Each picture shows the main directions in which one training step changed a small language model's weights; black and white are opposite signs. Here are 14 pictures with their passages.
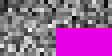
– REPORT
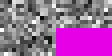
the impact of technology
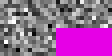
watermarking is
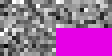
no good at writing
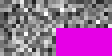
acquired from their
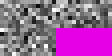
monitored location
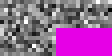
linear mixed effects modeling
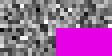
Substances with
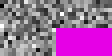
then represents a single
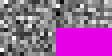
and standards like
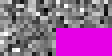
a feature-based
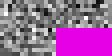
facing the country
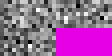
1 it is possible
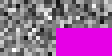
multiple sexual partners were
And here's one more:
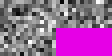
of metal ions
